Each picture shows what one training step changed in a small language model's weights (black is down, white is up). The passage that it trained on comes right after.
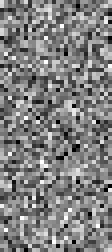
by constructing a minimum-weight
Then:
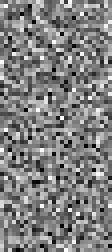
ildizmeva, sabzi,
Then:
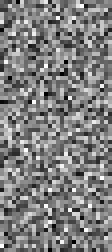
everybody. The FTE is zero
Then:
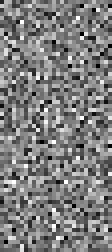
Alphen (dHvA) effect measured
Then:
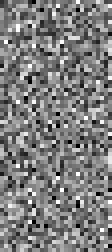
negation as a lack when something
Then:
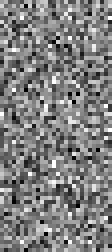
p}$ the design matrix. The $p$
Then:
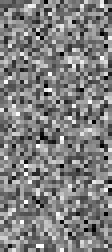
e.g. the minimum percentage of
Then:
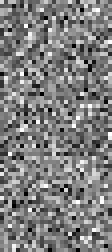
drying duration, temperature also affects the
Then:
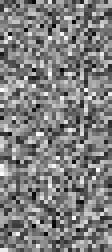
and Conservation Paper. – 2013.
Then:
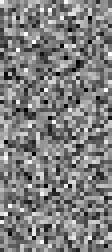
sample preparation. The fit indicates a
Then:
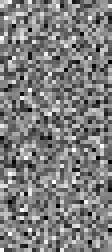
is a van der Waals material with a
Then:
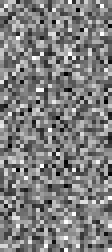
almeno da Augusta⁴²,
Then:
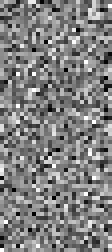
and fifty therapeutic effects of
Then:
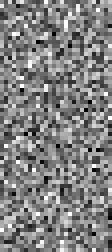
scalar case, then we justified why
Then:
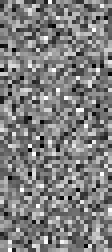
and experts while the awareness among public
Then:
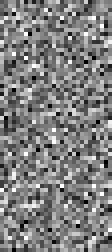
Most of the member stars in open clusters
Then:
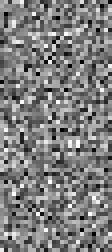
Authority for Health (AUSL)
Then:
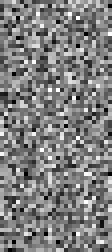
the gradient-based optimizers to
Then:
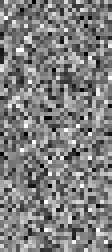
K, but at one end of each of two
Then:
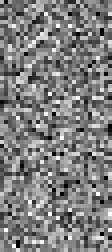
Archive, which is operated by the
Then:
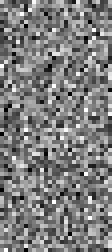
question 'If you have received
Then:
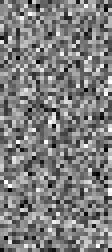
subscales. However, according to data
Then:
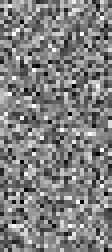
galaxies started soon afterwards, in
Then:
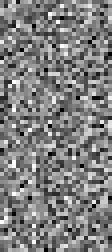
certainly interesting due to the change of quark
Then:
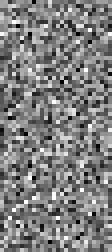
Go‘zal Saidrasul
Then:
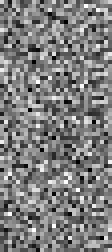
\mu\text{mol} \cdot
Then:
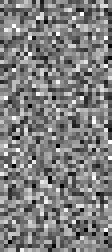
enhances the competitiveness and
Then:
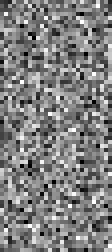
grave que afronta a varios sistemas
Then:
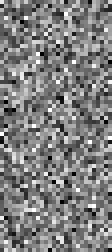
از آنجا
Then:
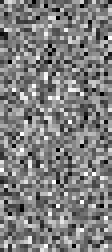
500°C. A weak electron acceptor
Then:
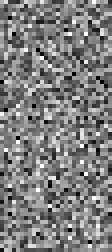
G., Schroeder, J.I.
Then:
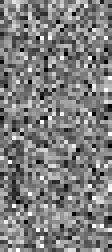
consideração do contexto de aprendizagem.
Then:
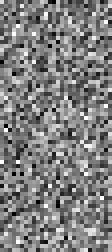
the CEF energy level scheme in
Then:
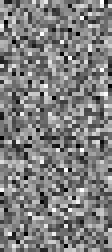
to develop students' imaginations, reveal
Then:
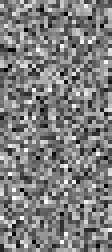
the quantum dialogue protocol.
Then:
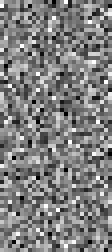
were among the least important concerns of the
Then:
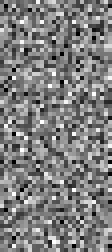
ifodalangan: “...*to
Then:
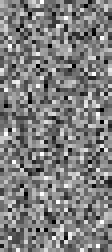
in an aggregate increases because of the
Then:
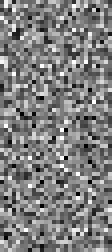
satisfies installation and data-quality
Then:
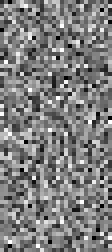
mass and measurements of radiative \B decays.
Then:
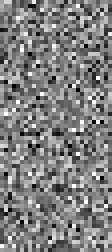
agglomerates with sizes
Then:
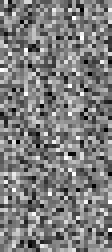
\node[main node]
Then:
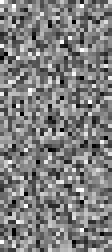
V.2.7. Benefits to
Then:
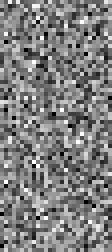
and calculates the material and energy inputs required for
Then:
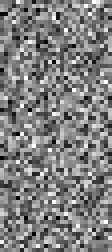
abilities, available financial and material resources,
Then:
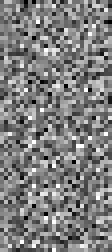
international level. Therefore, Designing effective
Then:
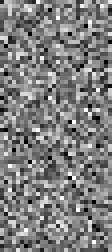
personal devices. All files or
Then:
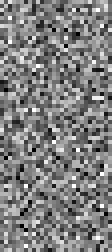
for meaningful consultation with a challenging
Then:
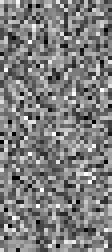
a new trend of computer design,
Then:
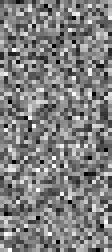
three different rest-frame spectra. Fig.\
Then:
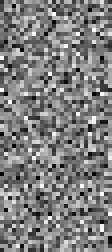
Although, several challenges must be tackled
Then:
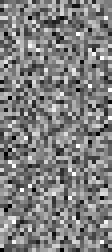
world. Smartphones are the most
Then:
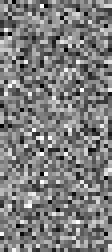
Hablar con desconocidos es
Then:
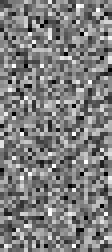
among them. 5. **Promote
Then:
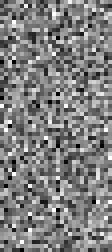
With the implementation of this activity, students'
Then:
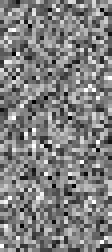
restaurativos. Assim sendo,
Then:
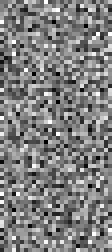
- ANALISIS UMUR
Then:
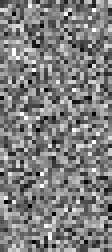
distance of 100 meter (Table 1).
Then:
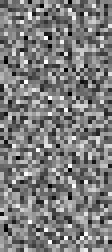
Dal territorio vissuto al
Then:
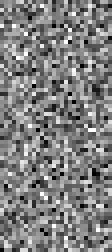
metodologias inovadoras neste
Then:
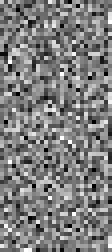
will either already be pure
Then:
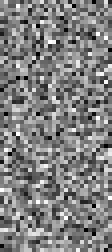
the implementation of other social programmes at construction
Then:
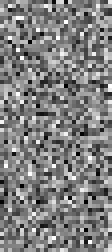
to test the Standard Model CC03 production
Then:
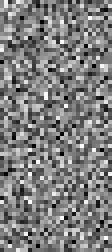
latifolia. *Baub.
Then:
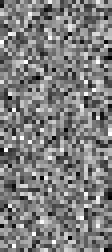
familiares ou responsabilidade dos
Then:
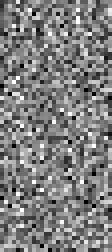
The vulnerability of the psyche to
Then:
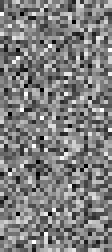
obtained. $\square$ 4. Conclusions
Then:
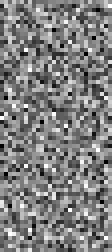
viaria a las necesidades derivadas de
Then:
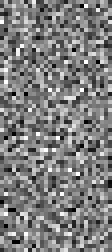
(2018), GI can be classified into four
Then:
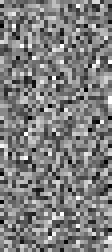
configuration by considering the RIS radiation pattern
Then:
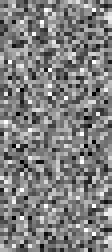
thematic approach of discussion of the study.
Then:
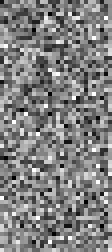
can be, to still be distinguishable from
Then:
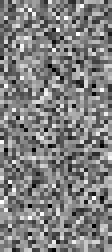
electricity [2, 3]. Since such
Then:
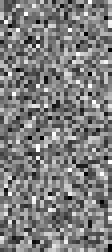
pós-pagos e 48%
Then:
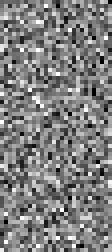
input. Once again, making the
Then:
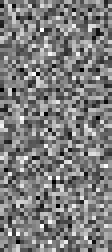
Warszawy*, [w:]
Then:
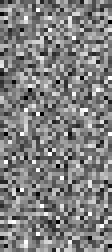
що прагнуть
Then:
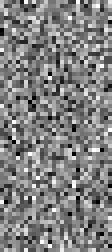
$B$ and $C$. Finally, we
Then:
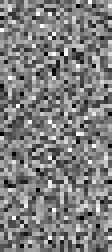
The Greek Tourism Sector. In
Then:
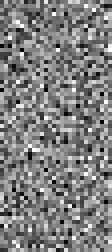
an image bank of the faculty of
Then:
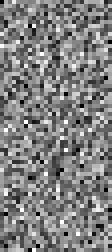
small group discussions and demonstration classes,
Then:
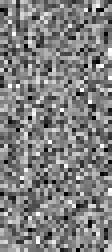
um adversário prestes a tomar
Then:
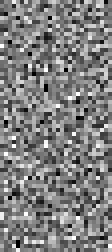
mastery. This can only be achieved by
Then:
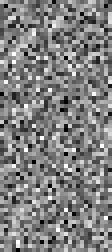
are characterized by reduced length $l$. The
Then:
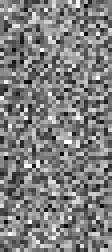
TTI Time to ignition
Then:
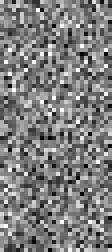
issiqlik temperatura butun qish
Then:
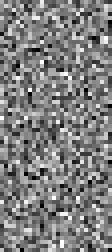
balki talabalarni chet
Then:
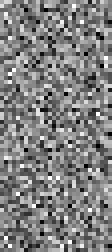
va mavzu janrining
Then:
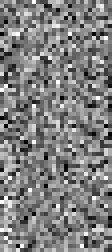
indicadores de estringencia y de
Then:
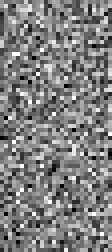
in order to increase trade between the party
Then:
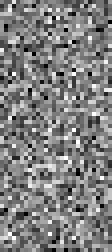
tabela: Parlamentar Temas
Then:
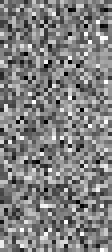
chidashni, depressiyadan va
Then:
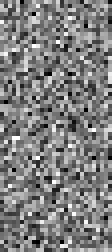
in Eq.~\eqref{eq:29} differs
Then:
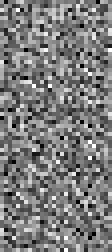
o‘z maqolalari bilan
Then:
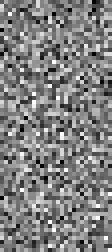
воситаларининг етарлича
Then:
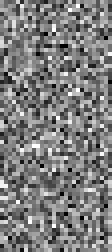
coast may be silky sand,
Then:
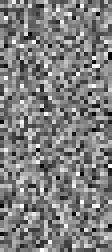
of the InP MQD laser on
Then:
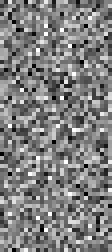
1c) levels despite the higher total
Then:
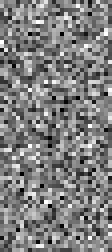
mm which is several times longer than the length
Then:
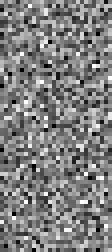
Republic; the National Institute for
